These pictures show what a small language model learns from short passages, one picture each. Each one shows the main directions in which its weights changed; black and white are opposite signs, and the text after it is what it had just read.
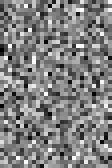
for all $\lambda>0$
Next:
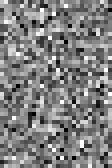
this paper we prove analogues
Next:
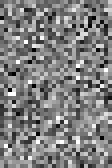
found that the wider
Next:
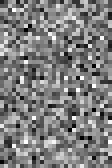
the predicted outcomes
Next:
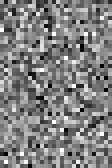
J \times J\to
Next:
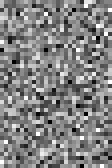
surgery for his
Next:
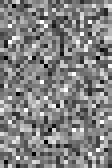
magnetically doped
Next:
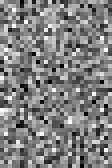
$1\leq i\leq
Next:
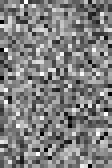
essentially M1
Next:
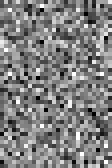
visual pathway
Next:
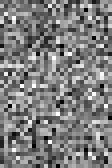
distribution of the 6 emotions
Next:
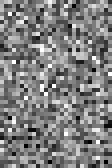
is to show that, at
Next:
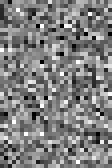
behavior as described by
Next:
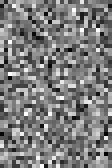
significant amount of your
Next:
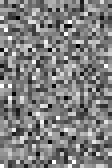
of the O'Connell
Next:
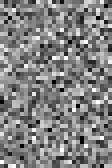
the models for transmission
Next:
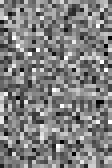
directly related to the
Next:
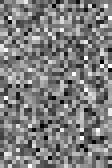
the sequence of partitions for
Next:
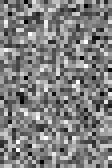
1$. A constrained
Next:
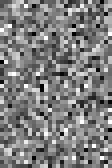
and performing it also on the
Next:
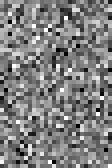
the IoT device
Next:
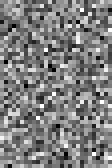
bounded cohomology.
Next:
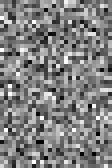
pilot lines reach
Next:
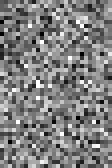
cerium in process
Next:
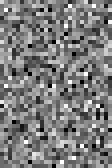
density variation range increases
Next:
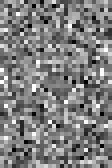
diagonal matrix composed by
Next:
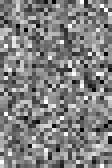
limit we set here for a
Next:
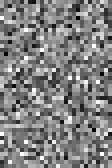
that of Galilean
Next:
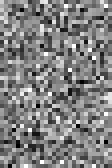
D_\sigma (E,
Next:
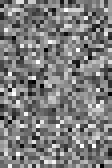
established that:
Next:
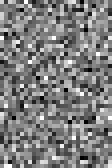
capacity regarding to
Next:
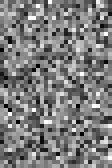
in the basis $\mathcal B
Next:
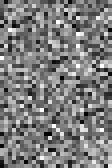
of all, in the polar
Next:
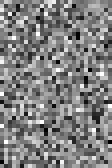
is similar to that of small
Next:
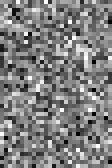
the surface area available
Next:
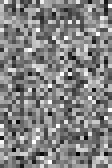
be a field of characteristic
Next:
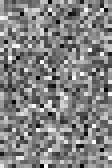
real tensor values, this
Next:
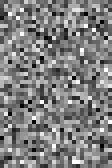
high power consumption. A
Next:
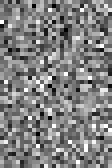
SIZE OF
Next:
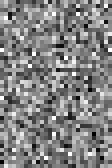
security and privacy
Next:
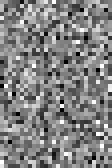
to remove constraints
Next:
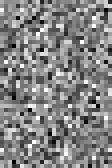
2} . However, this value
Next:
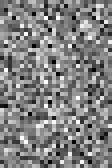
{\bf Author(s)}
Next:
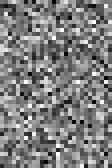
the others; a positive value
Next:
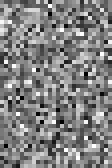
the disk typically has a
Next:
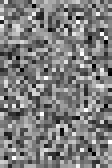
of an extant vertex.
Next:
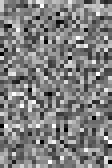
of indentation shape
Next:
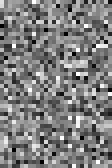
of e-learning by
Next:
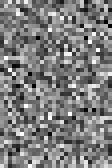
partition $\pi$ is
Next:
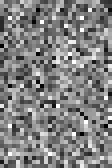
has uniform diameter
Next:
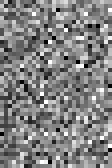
a Brownian motion
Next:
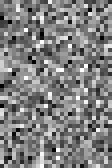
aspects of quantum
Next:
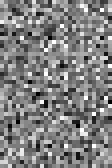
every continuous function $f$ on
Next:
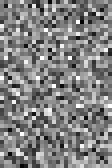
IMPACT OF
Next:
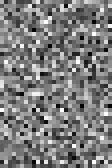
confirm the association
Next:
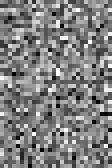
interaction with molecular
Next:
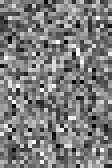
at the ground nodes is
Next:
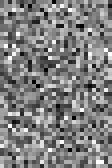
jute fibers, has
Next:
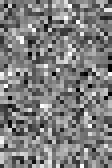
terms of conveniently
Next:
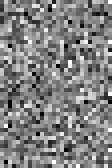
current capital. For
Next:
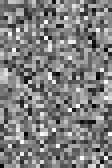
possible to feed them into the
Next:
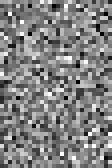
or, equivalently, if
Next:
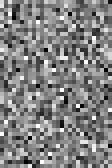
transition along the X and Y
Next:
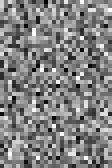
and $\goth s$ we
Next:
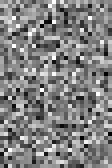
this paper is to understand
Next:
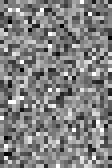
operational definitions and
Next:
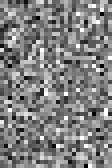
from the data itself,
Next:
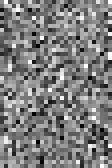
blacklist can be
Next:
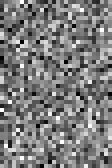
to the coefficient functions of
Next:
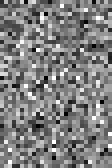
stratum corneum
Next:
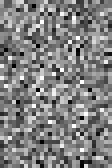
``` import numpy
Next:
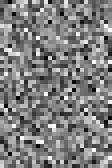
herding performance;
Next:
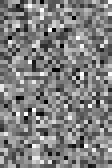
*J. Phys. D:
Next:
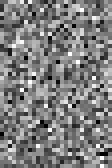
to corresponding definitions for that
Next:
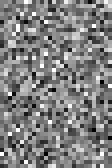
worthwhile to explore
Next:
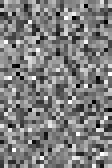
identify mistakes
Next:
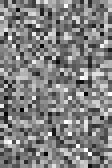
it has tail attraction
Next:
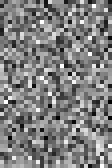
require an initialization phase during
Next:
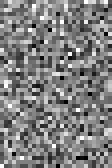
In view of the interesting
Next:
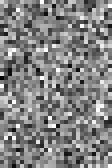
varying methanol
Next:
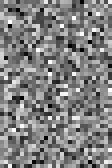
operational definition of serial
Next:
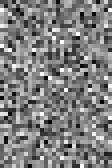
latter can be easily
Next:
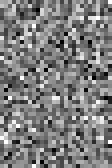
almost identical. We
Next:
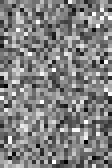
become increasingly significant
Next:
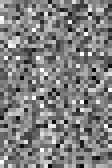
as a computer model for
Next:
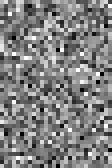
district consists of
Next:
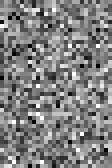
of asymptotic
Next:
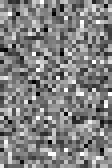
differentiable function $m:
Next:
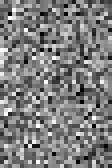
for the enterprise
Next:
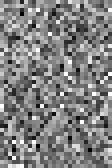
imply that $\al$ is
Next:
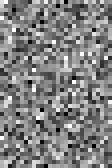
by \emph{gates}
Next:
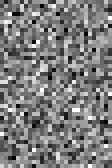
\end{equation} Here
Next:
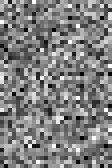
for the elderly,
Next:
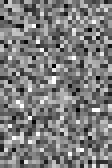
$\chi$. In order to
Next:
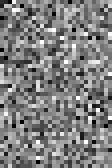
can be expressed as
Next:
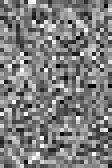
this view, whatever
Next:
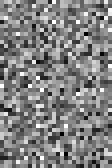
Research Center for
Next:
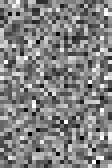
round. Moreover,
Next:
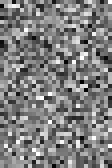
cordierite phase, the
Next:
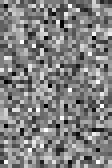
random triangular matrix
